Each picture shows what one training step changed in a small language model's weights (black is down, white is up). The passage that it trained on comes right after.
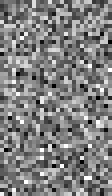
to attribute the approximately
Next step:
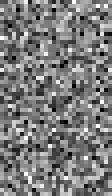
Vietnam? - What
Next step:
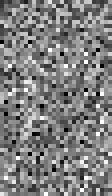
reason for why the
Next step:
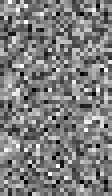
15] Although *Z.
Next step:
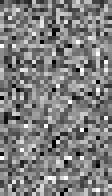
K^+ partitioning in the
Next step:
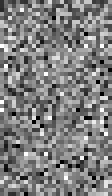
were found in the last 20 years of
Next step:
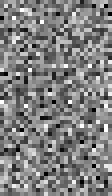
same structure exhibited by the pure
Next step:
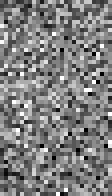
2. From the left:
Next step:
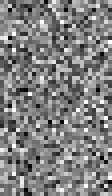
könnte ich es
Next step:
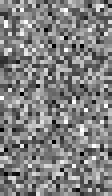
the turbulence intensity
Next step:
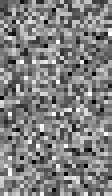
scores is significant. Null
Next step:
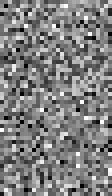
62 employers of business
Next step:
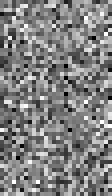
cluster management systematically reduces
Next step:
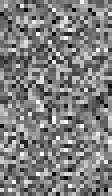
acid (PUFA),
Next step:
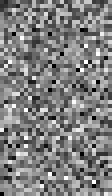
the compositional construction of
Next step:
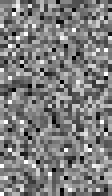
130nm technology and simulated
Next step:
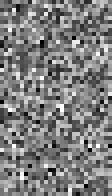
study: Only a few properties
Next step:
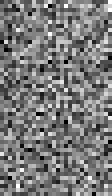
m a.s.l.) was
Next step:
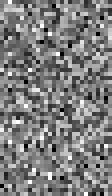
Predominantly North
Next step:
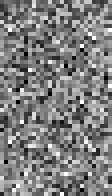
to be predominantly
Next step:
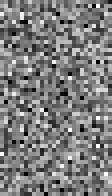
*J HK Geriatr
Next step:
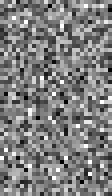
strategic direction, monitoring
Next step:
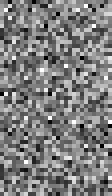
transformation of former rebels and
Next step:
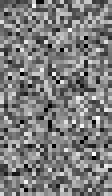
on the protocol in which the
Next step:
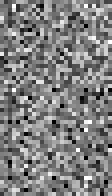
intermingled with axon
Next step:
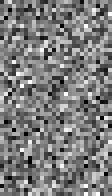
Cameroon Ethel
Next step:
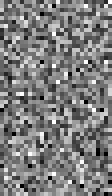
complex-valued function with real
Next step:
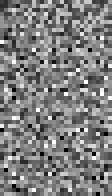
the results of two thresholds based
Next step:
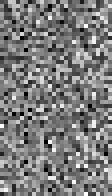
natural calamities,
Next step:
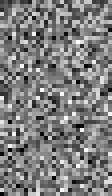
two factors affect willingness to
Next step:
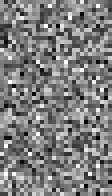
and Technology of Plant
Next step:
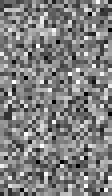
educational providers in some cases are
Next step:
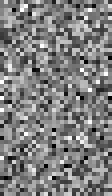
is retrieved from the
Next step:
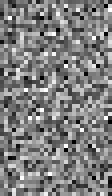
$$c = a \oplus
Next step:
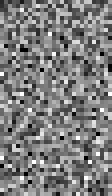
promoting effective participation. The
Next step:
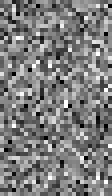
Distilled water and made up
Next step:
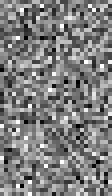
Health records. This will be
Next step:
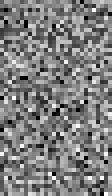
in large quantities in an all
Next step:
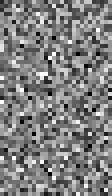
funding, poor management,
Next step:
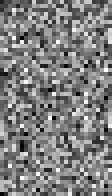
a promising solution for
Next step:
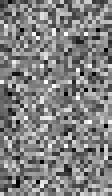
can be shown but it is also an
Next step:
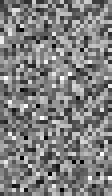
decades. Sofia was no
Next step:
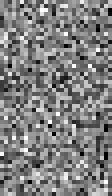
accepted as a best indicator
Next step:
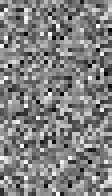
Cleft Palate Surgery
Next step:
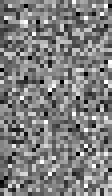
for the detection of dyes and
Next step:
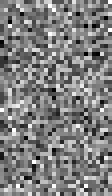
the Respondents. Level
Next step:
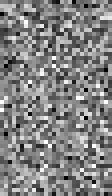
the sign is not a separately
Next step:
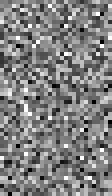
immediately into the heated
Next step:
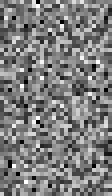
risk stratification with the goal
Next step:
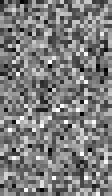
tested and applied in various
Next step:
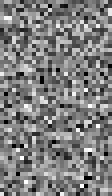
carries bile from the liver to
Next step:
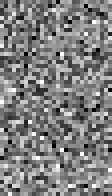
electric potential energy (denoted
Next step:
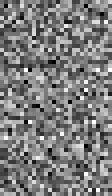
of local electricity demand and
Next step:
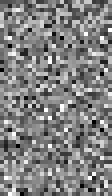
SE, the aggregation
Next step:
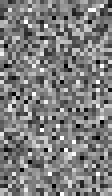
China and Pakistan were
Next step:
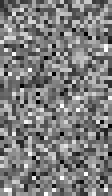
future work should test causal
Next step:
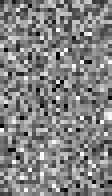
[7, 8]. The training is
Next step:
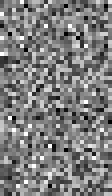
the personnel of the station,
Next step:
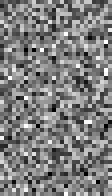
have questions regarding the
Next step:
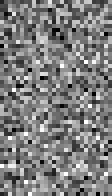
and took a rationalist approach to
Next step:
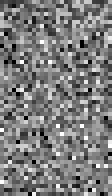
*Journal of Educational
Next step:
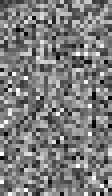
such as English Literature as
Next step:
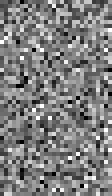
performance degradation of object
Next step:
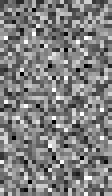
between genes, and their influence on
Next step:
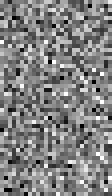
GINIRATIO does not
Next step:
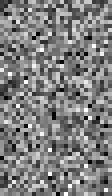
research is of the mixed type and
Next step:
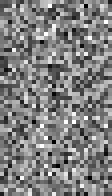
and technical specification it has been shown
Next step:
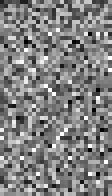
maintain a valid communication range, all
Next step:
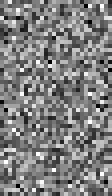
data analysis is continuously under development
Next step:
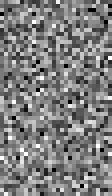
satisfy the requirements of very
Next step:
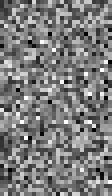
denote the maximum
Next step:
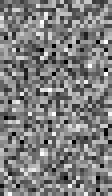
Many methods have evolved in
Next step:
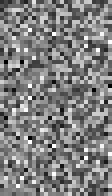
specificity across all dataset
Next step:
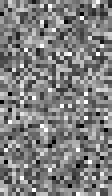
means that he is not teaching
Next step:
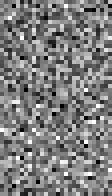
than 5 years. This study was
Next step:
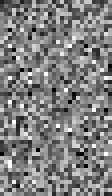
an even cleaner air
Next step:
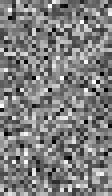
that to give only breast
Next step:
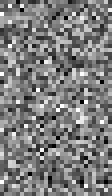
hospital in Mosul
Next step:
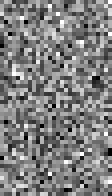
(Albanin D). The
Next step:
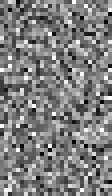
emergency response teams
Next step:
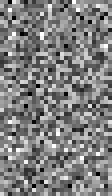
independently of the VPME
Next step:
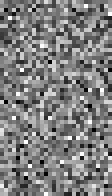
is not produced in a continuous
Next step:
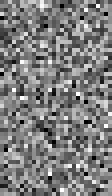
is responding). This and other instances
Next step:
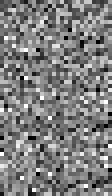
activities (the indirect drivers
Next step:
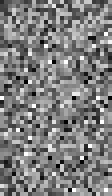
travels through the colon.
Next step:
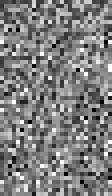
of users per group. Therefore,
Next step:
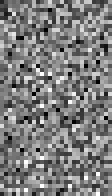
and growth of the manufacturing
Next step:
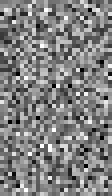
is possible to do what actually it
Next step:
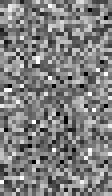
as multidimensional poverty levels
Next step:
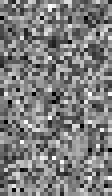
study was to assess the clinical and
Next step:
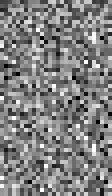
materials Data will be made available to the
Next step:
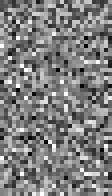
since 1993, the Government
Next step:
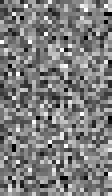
c.c.) and nitric
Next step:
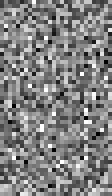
occur in physical models, this is
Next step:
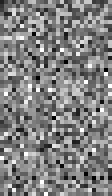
medicine has grown into many new
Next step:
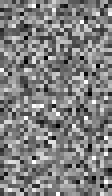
base isolation system, generally
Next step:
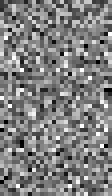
also derived from the GWAS
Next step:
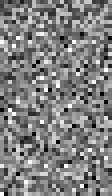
permittivity of the environment of
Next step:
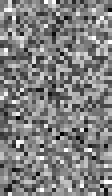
of internality in the field of
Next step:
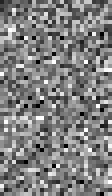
a spectral alignment to the
